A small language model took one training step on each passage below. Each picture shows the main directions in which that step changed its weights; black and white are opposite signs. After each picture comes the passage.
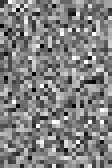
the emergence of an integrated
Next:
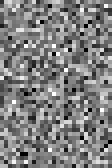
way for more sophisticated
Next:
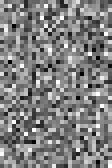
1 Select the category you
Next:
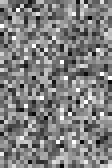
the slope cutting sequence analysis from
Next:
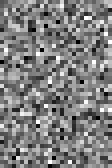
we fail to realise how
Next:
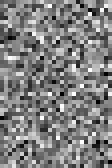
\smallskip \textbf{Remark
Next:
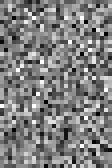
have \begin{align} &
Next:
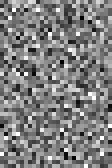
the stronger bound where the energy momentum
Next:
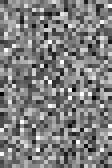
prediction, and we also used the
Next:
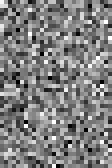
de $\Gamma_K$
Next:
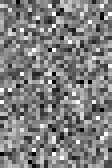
wavelength modes $k \, ( >
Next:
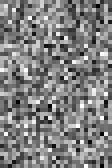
surface F_{z_i}
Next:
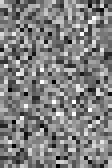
let $\Phi_t:\Omega
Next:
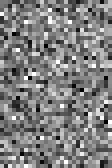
Oraon (Right)
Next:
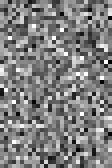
products and processes developed by the solution
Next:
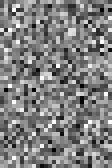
competitive determination of
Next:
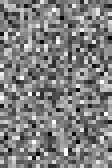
continuously and applied in a feedback
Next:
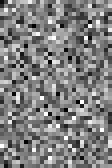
subordinators and derived the limit
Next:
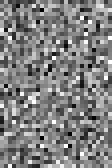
particular, the large AMOC
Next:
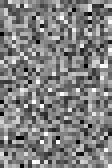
are being reduced. The same data
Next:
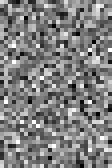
excluded from the data analysis.
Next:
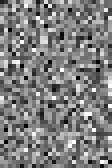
got the tax benefits of
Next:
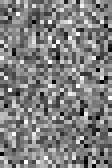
\mathrm{d} x \,
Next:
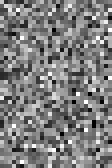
of discrete groups (see Proposition
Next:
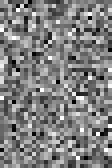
the capacity to supply marine ecosystem
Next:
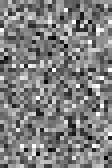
worker fatigue: a
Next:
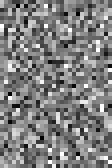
found the American secret
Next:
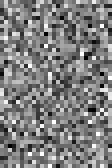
I, which has been used in
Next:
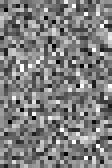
Strategic and Critical
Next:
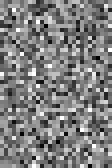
one high holiday (the
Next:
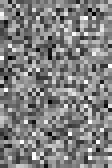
Avliyo is regarded
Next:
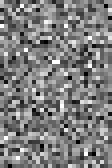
for squeezing angles
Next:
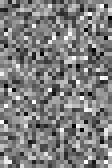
days of infusion due to
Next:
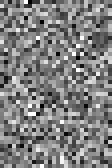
required to remain reliable beyond their
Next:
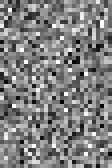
small $h$ and everyone
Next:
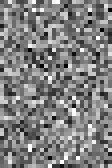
psychology, but also
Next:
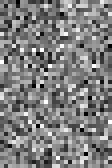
residue error is adaptively calculated
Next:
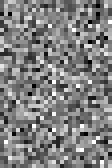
paradox, also fits this
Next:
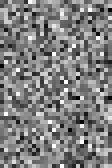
change in grinding force.
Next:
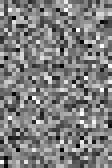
still remains largely rule-driven
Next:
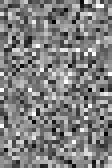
taxes - purchases of
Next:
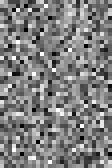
the edges are given by the formulas
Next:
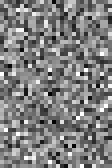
of better calibration and testing strategies
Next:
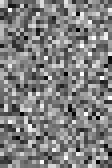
animals were randomly assigned to
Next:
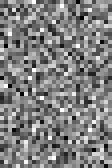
a quotient object and the corresponding
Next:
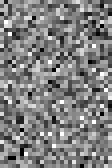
reducing false positives. Our
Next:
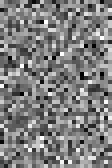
to obtain safe parameter choices.
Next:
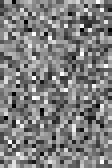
BFKL power-law
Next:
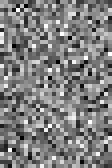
the head and tail of the
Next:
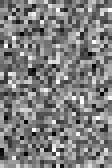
We can infer exponential scaling in the
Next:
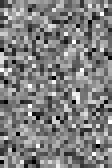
if $\xi_\phi \rightarrow
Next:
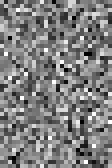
of 0.790 indicated that
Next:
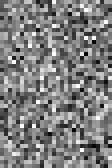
HRM | HSM |
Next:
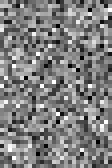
anything about sphere packings
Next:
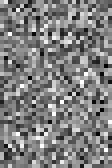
the time or frequency domain. While
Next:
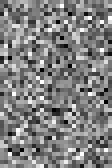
we are developing an innovative
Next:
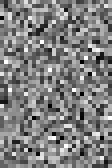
\cite{3} and thus
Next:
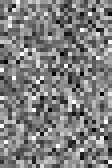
minimality of $k$,
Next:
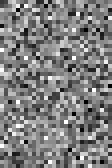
the key challenges were identified in this
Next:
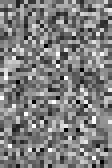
software professionals. Canada has
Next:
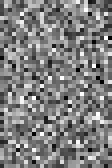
2D turbulence. If the
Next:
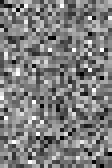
the generators produce the following map:
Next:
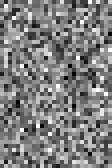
pub. Free Press],
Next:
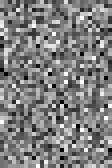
elements, the greater difficulty in
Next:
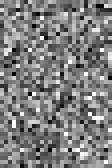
evaluated. This pattern of responses that
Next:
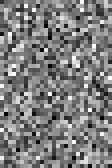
and cityscapes.
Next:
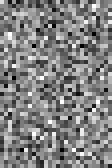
`stdenv` The
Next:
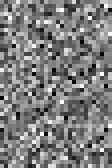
not vary $k$ continuously
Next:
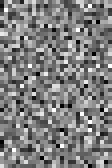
dans l'espace de
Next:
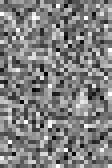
$\bA$ is given as
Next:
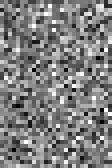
hence, so-called opposition
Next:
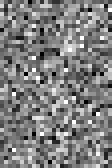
relevant metal surface while causing some
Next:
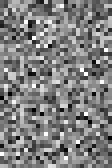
one must prepare a strongly
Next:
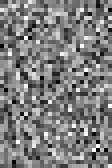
specific activities have the most significant impact
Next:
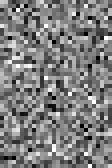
the limited size of the simulation sample
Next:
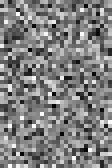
nucleon. We find that recent
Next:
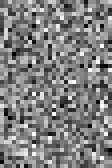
conductivity, which can be expressed
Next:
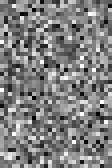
challenge-orientated and were
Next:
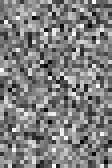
J, Ying Y,
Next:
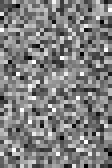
Keyword searches
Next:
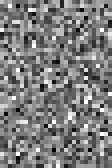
There is an exact sequence of
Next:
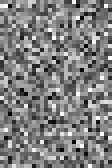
attitude of “*I do not
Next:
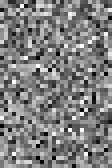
that these technologies have advanced beyond the
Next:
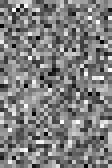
the general similarity of the CO
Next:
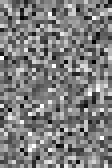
each year for the next volume.
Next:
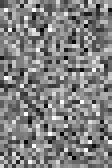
intelligent or smart
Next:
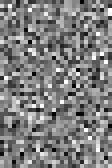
skills necessary to solve real workplace
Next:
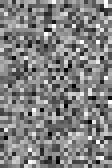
rules, for all complementary
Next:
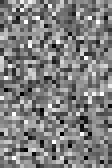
In the end we draw the
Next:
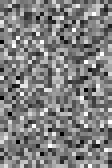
0$). We considered the most sensitive
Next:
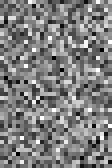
can indeed shine a light into
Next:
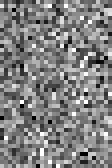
string effective action constructed here. The
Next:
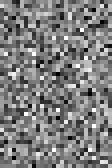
may assume without loss of generality that
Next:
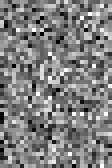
published elsewhere, or has
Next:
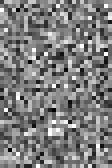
in first place (which ranked
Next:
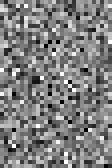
Systems and Networks Section,
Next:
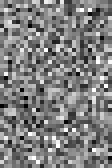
It builds on the following
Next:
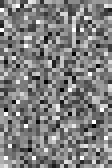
done in raising the centre of
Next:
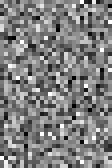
Rica and Panama:
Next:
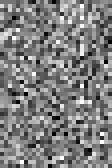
effective Gaussian smoothing window function with
